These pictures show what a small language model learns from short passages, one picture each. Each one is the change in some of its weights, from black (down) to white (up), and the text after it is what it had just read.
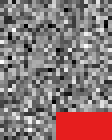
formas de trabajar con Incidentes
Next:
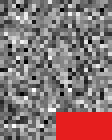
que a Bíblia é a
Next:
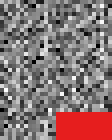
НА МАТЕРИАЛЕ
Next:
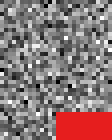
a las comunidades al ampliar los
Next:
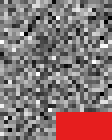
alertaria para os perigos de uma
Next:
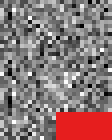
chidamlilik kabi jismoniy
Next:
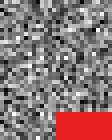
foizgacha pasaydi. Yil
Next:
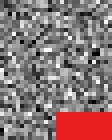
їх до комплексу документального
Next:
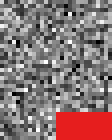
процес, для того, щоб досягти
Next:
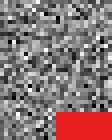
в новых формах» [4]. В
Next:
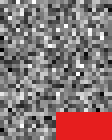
pedagogik psixolog va logopedning
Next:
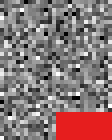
nos princípios basilares para a
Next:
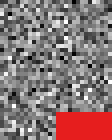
Su fundación pretendía evitar
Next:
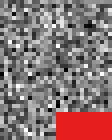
quantidade de artigos achados
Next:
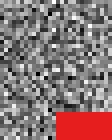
shundoq ish qilur, chunki
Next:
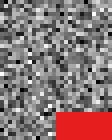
se nota que hay una demanda de
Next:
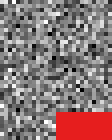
самарасини кўрсата
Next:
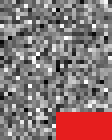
definisi hilaal di antara
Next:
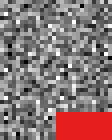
orgânicos que possuem uma razão
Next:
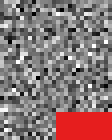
com diferenciação colangio crítica,
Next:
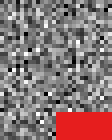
Анализ деятельности по
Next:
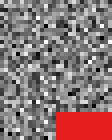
na qual ao Grupo Experimental
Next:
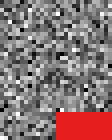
Bilateral Resultados Tamanho
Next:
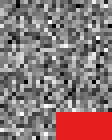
Сукупна дія зазначених
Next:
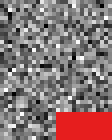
implicancias que podría generar en
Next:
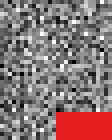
qilish huquqini tan olishga asoslangan
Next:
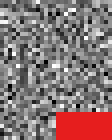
asbob va jihoz turini hisobga
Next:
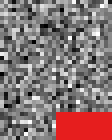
ishlab chiqilgan. Tayanch so'z
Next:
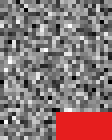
показаний, что требует особого
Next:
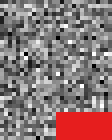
институти “Ҳарбий
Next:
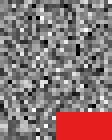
цього документу МОН України для
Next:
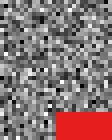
universitet im. V.I.
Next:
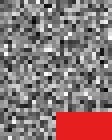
o‘tkaziladi. Asosiysi bu
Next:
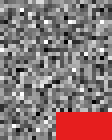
долучаються прихильники
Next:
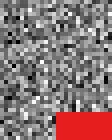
Равон кун аз барои
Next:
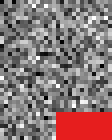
a su reflexión y crite- rio
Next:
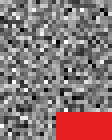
kasb etmoqda. Kredit
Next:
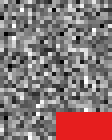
baju disetrika, sepatu
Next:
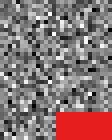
encuentra en el Camino de
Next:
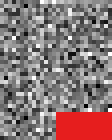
timsolida o‘z umri
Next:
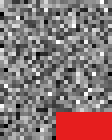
fra mørk til lys,
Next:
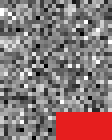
dalam kurikulum pendidikan.
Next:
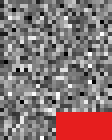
chiqg'ali" iborasi insonning
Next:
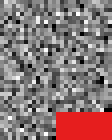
компонент определяет уровень
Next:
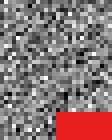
da dor e amplitude de
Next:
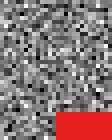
политические дела, менее
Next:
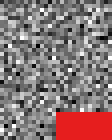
das causas principais de mortalidade
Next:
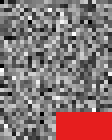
de novos entraves que os professores
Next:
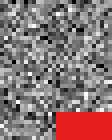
bo‘ladi. Tadqiqot mavzusining
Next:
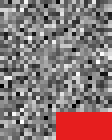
comunidade. Originalidade/valor:
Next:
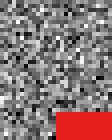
добрі діти ростуть.
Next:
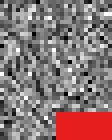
e A50 exibiram resultados
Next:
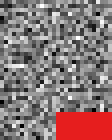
هوایی کوچک می
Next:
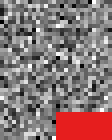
Girexo Zangon Tama E 11
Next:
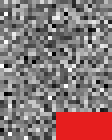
la recherche on a trouvé
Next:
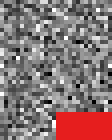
Западині. Стаття 1.
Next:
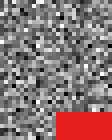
sosial maupun politik dan
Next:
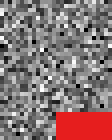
Umum : 1. Apakah ada
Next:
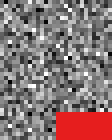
sport turida musobaqa faoliyatida
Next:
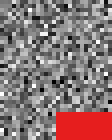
2014). Asimismo, el ámbito
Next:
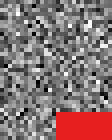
alohida va bassyindagi
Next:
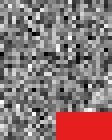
de Constitución, Legislación y
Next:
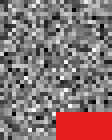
hisobot berishga chaqiriladi”.
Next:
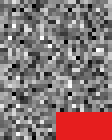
мақсат етеді.
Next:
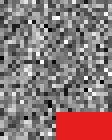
**Developmental Origins of
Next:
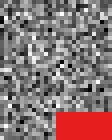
artigo caracteriza-se como uma
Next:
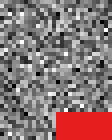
ta’kidlaganidek. “...
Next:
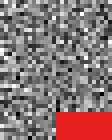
aos seus pares. Ou mesmo,
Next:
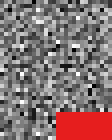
de 1916. Tanto é assim que a
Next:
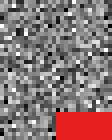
subjectief, subjectiever dan
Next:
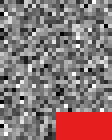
Kulmanov U.Sh.
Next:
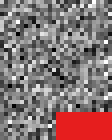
Nosir ibn Muhammad
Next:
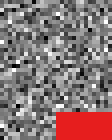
Khosa torna-se um dos principais
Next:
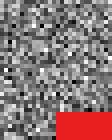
воспроизводства и зависит от
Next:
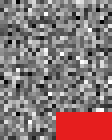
муаммони ҳал қила
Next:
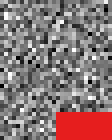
Postmodenizm uslubida
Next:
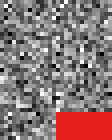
жилья на 1,3 млн
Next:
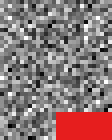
madaniyatdan tashqarida mavjud
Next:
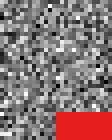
4. Akhmedov, B.
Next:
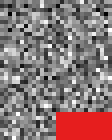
политической и общественной жизни
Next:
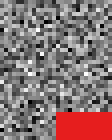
mamífero carnívoro
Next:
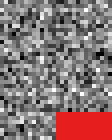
asoslari 720 Karimov Inomjon
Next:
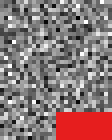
în experiențele părinților din
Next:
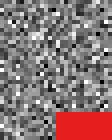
Namun dalam hal ini belum dapat
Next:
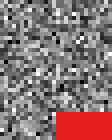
Выделение отдельных типов
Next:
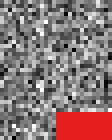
особистості : монографія.
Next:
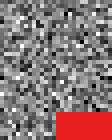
с тем, в науке нет единого
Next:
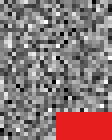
к 2022 г., картофеля
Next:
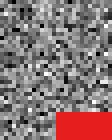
de los esfuerzos de conservación
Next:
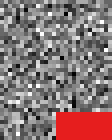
корисливих інтересах для
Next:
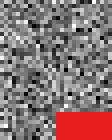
quadrilha ou bando. As principais
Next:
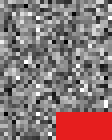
і від його рішень немає
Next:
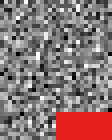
chloration – cf Tableau
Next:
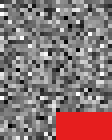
nisbatan mikroservislar
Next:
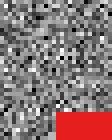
informantes sobre el desempeño
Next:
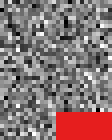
en el centro del esfuerzo formativo
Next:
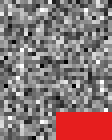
machines and their functions. Key
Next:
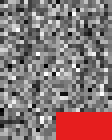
système de l'édition
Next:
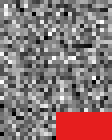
тот, кто обретет Два
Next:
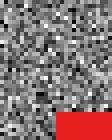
прогнозов мы обычно
